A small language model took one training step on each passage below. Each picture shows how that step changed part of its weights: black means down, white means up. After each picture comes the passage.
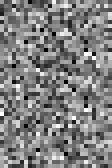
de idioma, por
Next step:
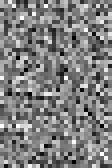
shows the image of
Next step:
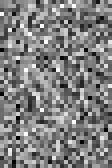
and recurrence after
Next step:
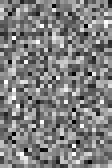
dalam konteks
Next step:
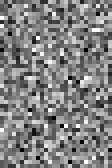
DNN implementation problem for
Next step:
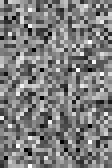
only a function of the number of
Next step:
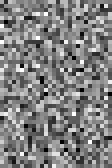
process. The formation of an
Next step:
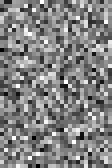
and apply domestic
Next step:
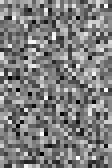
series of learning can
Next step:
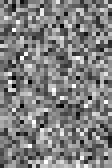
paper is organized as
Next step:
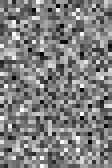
s}$ of the spherical
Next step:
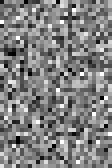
by O'Brien in
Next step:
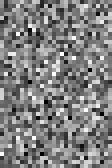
the equality holds for
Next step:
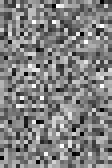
eng yuqori
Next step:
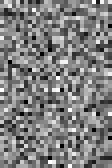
qush turlari
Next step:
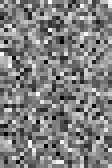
level, which is shared by
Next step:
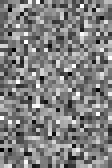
SG. Writing of
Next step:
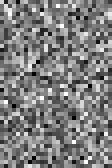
the possibility of sources
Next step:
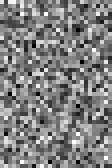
value is close to one
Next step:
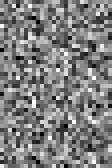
подтекстом и
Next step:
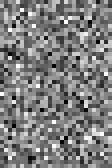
through the same breakup
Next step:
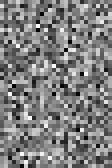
of tests and have been
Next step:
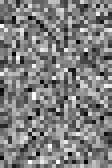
вывода, а
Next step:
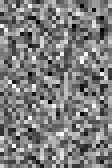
політики в
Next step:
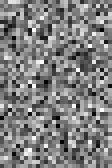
through visual aids,
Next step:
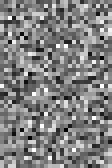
utilidade ou grandes
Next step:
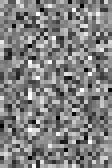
approximants for ground state
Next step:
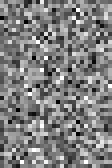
concentración de la
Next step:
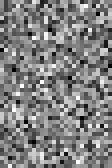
the number of degrees
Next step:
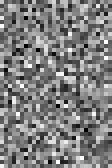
etish; 4.
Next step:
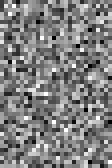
This includes the costs
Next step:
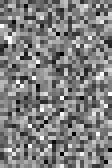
food formulation since they
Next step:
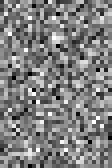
detection of nitrite
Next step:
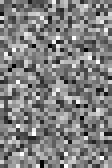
de ensino. No
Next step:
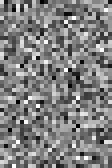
again a minimum
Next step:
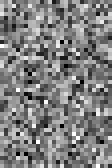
where $J$ is the
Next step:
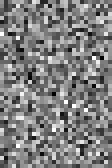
the finite part of the
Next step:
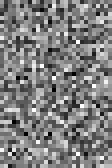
age, gender,
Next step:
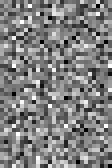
\mapsto G
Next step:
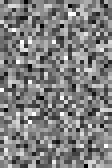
to the future of
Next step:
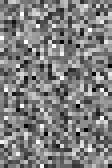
activity may be explained
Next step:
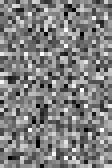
meteorologia no
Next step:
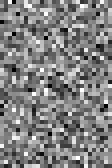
and degrees of
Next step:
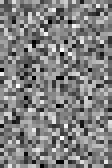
missions, such as
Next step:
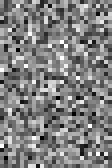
the two is fixed,
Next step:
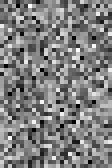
иш юритиш
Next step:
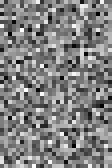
better understand the
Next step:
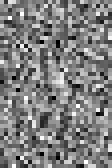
limit state is reached
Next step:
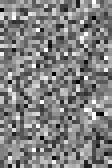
bilim berish
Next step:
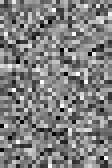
mobile devices),
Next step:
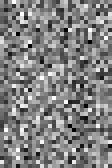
to supply water to
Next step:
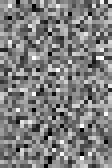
each boiling=4
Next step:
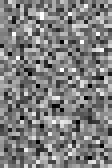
necessary adjustments
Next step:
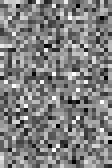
Chief Judges to
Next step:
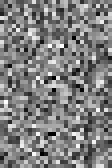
A is 30 times more
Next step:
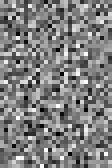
these constraints, the
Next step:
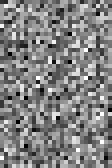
highest temperatures
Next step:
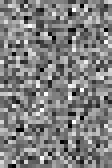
of molecule).
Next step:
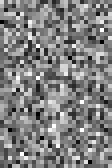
with increasing noise
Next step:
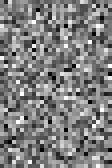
entangled-pair states
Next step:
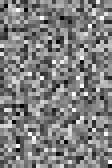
Leemans CR,
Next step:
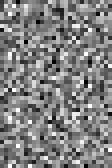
This indicates that, the data
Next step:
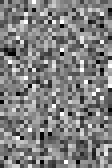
by the mirror
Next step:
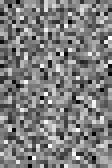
что одна
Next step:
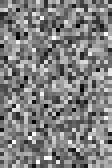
current panorama of
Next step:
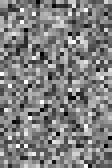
futuros, como
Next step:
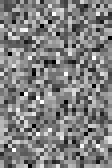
vs. mass relation,
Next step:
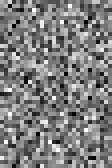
A very sensitive method was used
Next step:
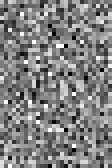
at AHMC we
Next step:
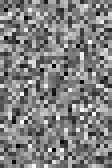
or the counsellors
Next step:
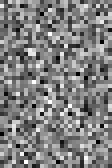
of the WN process, due
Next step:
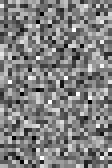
of variation (CV).
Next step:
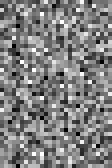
la presencia de este
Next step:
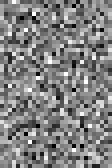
and Phase Estimation
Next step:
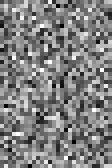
the observation size grow
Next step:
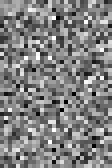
hypothesize arise
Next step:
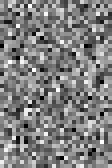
temperature of 90°C
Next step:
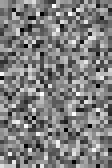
normally distributed
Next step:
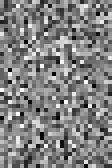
the lower bound follows.
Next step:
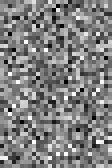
Soil samples were
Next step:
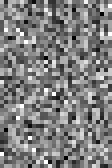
image charges in the
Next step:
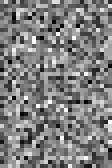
ill patients who
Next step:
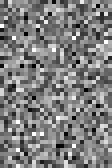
strength $\chi$.
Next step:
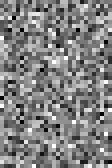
que crecemos que
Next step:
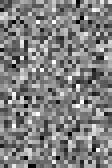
in diminishing
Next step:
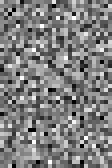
several interesting
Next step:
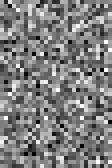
we construct variational upper
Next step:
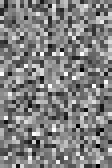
a finite range. A
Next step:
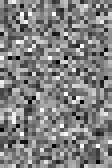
to 100 terms. Once
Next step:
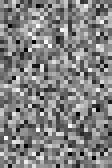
cream and confections such
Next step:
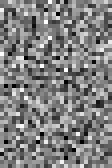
bias. Let us
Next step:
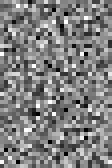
demandas pelos
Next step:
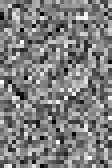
scavenging assay,
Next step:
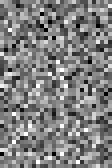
were to be powered by
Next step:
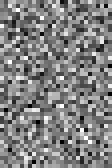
locations of the gaps
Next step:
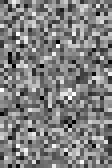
conflict of interest
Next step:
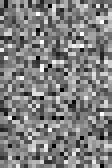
a straightforward
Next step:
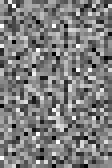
функції 0
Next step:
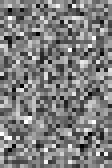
the standard cosmological
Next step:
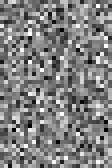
solution because they are both
